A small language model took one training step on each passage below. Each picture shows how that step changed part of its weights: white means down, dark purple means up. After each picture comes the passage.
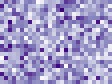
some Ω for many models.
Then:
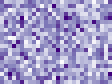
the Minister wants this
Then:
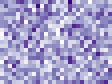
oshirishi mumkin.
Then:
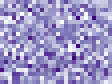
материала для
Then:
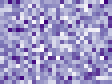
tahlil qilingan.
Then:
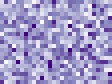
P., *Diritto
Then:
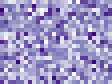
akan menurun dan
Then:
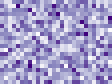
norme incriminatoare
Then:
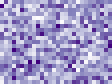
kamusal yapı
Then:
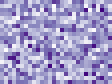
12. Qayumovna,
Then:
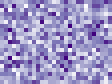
mostly implicated in the
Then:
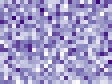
swab samples were collected
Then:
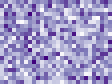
varaqlar soni
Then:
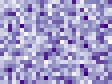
quả táo
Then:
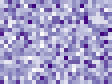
Trasimeni G et
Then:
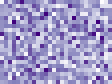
Electrode. In:
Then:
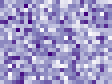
current scenario, consumers
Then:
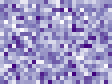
развития личности,
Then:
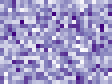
employment rate in Japan
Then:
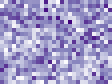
Abstract. In an
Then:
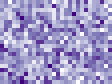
aquaculture production areas.
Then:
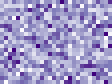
introducirlo en un
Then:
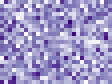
P. D. In the
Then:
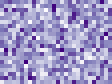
almost identical to
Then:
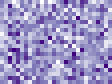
that the preparation conditions, such
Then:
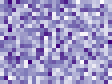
another, which depends on
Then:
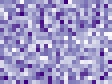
graphs*. Physics
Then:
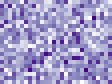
ou acidente, de
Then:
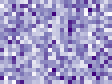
system to maximize productivity and
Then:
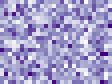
requeridos, los
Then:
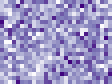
il Maffei e
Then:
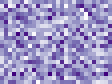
аниқланади ва
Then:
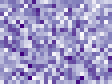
had a negative impact on their
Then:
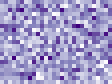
consent "Informed
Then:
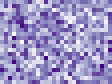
a career identity measurement
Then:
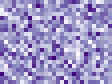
a state-centric,
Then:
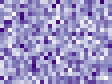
reactivity. No solvent
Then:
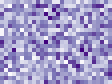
encontramos con el
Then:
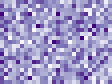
responses selected by the individual
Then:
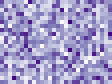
kendi içinde
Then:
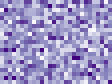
play into sb*s,
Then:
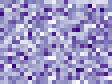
such as national/ regional levels,
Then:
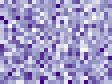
self-realisation and
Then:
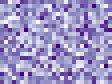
the face of land-use
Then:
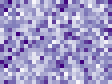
the objective of our article
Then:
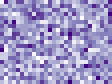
was uneventful.
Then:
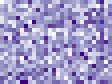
multiple disciplines without
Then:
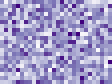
nearby centers. This
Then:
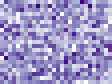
in this discussion. At the
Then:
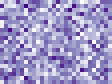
the children with age
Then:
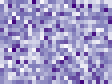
berikut: untuk proses
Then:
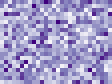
yerlardan samarali
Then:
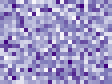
two historical layers:
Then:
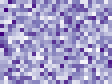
und Wilhelm
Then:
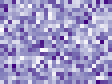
records covered. The
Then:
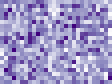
piano di flusso
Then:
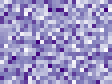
as an example. USB
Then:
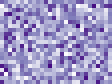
and Combined Use of
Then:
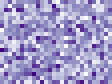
part, de « montrer
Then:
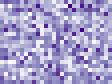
the Dutch Digital
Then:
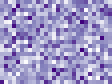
vizând copilul
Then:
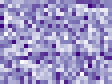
organizavam-se em
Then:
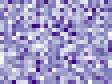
etilgan. Kalit
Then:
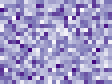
by the ELIXIR
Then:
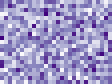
site selection is a
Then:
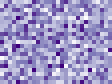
значно далі на
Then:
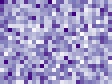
formulas and points in the
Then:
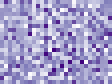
questionnaire to gather
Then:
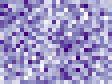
відділ управління
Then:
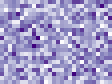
- SILVA,
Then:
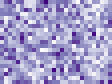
gallic acid.
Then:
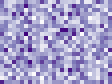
onderscheiden van
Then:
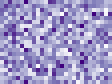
with the special contribution of the
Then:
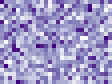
"I think teachers use
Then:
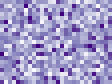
3. Biden,
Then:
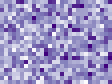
foizi, asosan,
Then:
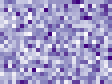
понимают, что
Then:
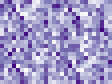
these structures. Images of
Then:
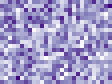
participation of the admin and
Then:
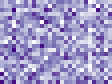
study. Project work from
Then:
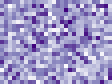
com os princípios
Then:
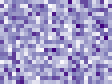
1 Dissemination materials The
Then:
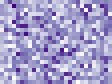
Таким образом,
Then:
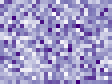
y la carga de su
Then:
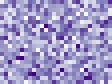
of Fish Processing,
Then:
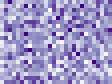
дает озеленение
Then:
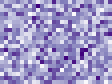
to the tissue through
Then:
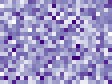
for 3 to 4 days,
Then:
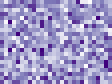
Neat PU ¹
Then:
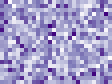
Fracture porosity
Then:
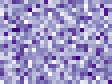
and power consumption, which is
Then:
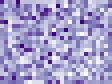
«marcha hacia
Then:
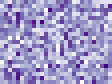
like pH which can be
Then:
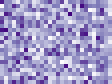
schools in Oyo
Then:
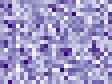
an oxidation product of
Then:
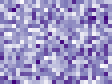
In India, however,
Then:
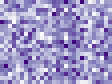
the text of the former had
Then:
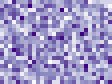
estimate of future global arable
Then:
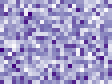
daerah Kaligawe
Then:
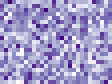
of plain and twill
